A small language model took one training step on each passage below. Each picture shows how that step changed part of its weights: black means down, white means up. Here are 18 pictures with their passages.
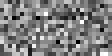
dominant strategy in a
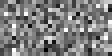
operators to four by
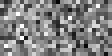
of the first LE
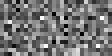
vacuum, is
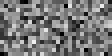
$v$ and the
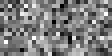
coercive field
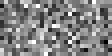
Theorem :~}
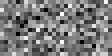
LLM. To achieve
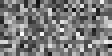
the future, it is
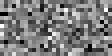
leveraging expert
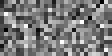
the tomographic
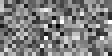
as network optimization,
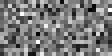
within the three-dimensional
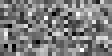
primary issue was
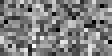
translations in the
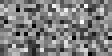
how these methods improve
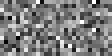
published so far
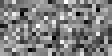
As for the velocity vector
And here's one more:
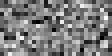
A qualitative
